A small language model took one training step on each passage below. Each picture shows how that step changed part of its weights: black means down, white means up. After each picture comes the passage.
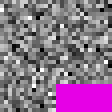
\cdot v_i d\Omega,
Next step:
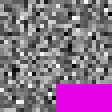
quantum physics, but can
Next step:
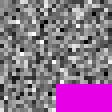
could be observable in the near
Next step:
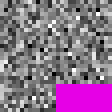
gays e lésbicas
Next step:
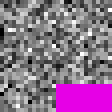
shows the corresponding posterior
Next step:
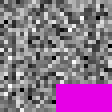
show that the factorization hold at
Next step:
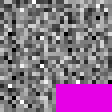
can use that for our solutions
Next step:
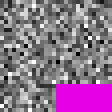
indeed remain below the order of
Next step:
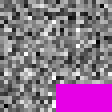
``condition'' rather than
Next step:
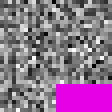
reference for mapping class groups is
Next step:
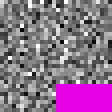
METEO sul
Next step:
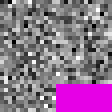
Then a map $d$: R
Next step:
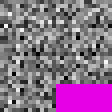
\begin{itemize} \item
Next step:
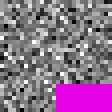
О личности
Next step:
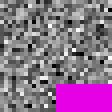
increasing bias current,
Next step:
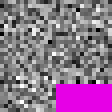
itself. If we associate
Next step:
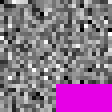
elements are still valid
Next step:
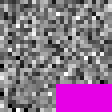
attenuation is fairly
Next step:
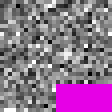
and $E$ \\ \hline
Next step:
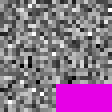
can be salvaged by
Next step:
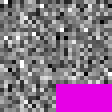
wielkich mocarstw
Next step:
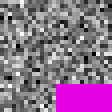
\V$. A positive unital
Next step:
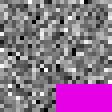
keyingi yillarda
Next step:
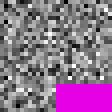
description of turbulent
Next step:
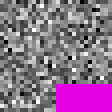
time averages are computed over
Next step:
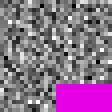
In this paper \m{G}
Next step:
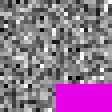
with the evolution of the two-time
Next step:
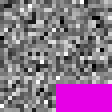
and intuitive understanding
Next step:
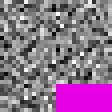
the B-meson energy and
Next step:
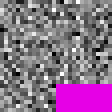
In addition, this method obtained results
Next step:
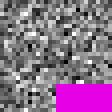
contemners, and their
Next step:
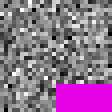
The researchers employed
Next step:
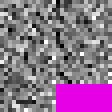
$g_i$'s and
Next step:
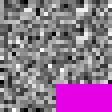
protocol are pictured
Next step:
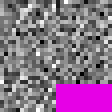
progressions. (Or
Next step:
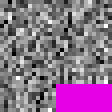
0$, and all three groups are
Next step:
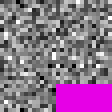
admissible with the same
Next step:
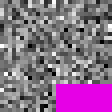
SUSY field components is as
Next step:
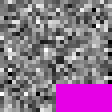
populations assumption for
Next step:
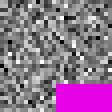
do combate ao crime
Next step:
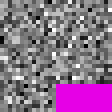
ng dayami upang
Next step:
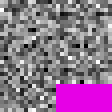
fixes the affine
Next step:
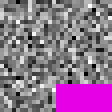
p$, the condition on the norm of
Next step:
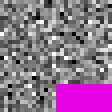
número de Ikpeng
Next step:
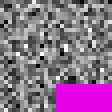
knowledge, we show that in
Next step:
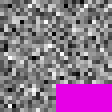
formats, the indices of
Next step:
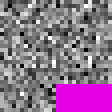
information is extracted from the
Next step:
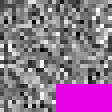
that $r \twoheadrightarrow
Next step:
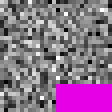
fundamentale în
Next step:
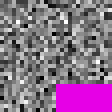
same process, we can find not more
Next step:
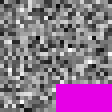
but to secure the learning
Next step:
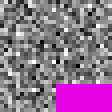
Each orbit of $G$ on
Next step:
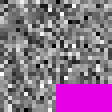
space, for every $\bar{x},
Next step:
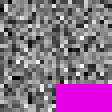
same, conditions for such an operator to be
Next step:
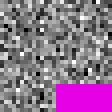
Н. Алимова
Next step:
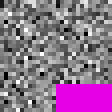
| 1 | Unmasking the
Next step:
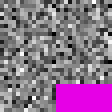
клопотанням про
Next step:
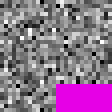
Their failure to find
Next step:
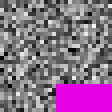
equations will have to be solved, which
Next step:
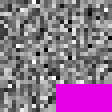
the high-order feature space that
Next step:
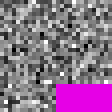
are central, the groups
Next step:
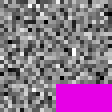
When denoting the
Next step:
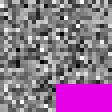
a falta de um
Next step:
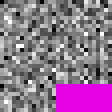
process is shown as a function of
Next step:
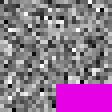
than $y_t$. The
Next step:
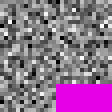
variety $V$ admits
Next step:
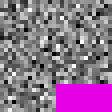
face aux nouvelles
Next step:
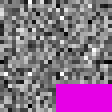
DdNF1, which is
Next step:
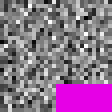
phase, which can be shown to correspond
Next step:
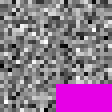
gemeinsam haben.
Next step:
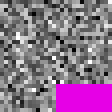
diagonal in the Fock
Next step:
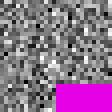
STL to analyze the results in
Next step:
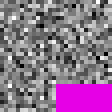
que eles exercem na
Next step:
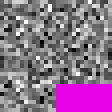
the orbit space. Conversely,
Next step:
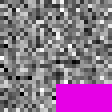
o uso de *chroma
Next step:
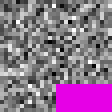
crossing the H line, the W
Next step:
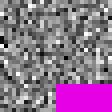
Capitania (Figura
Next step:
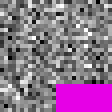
Turkistonning tub
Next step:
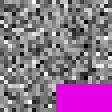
the $a_I$) under the
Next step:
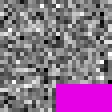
tranzicije i
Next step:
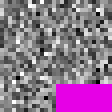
Control and Partial
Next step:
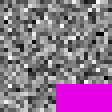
between the homology modules of a
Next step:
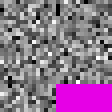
é controverso se essas
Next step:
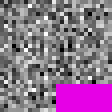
was shown that the quantum algebra
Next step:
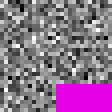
a doença não
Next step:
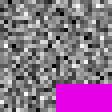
be a large enough integer.
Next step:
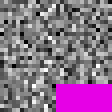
at such an extent while our
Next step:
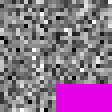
ensino médio,
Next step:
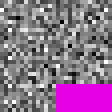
that \begin{equation} \left |
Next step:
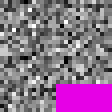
constructible representations of
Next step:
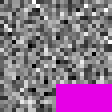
them so that we can argue
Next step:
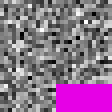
discursos generados por
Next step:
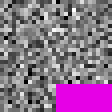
of samples $d$, we
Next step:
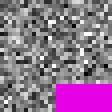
points. The latter can be used
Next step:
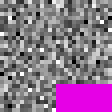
1. Influências
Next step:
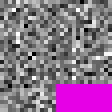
and identically distributed random
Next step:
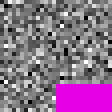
the space \Blat\ is a
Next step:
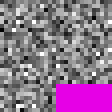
natural language comments
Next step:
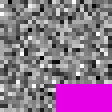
(corresponding to ten
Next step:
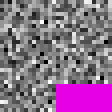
the native point defects in
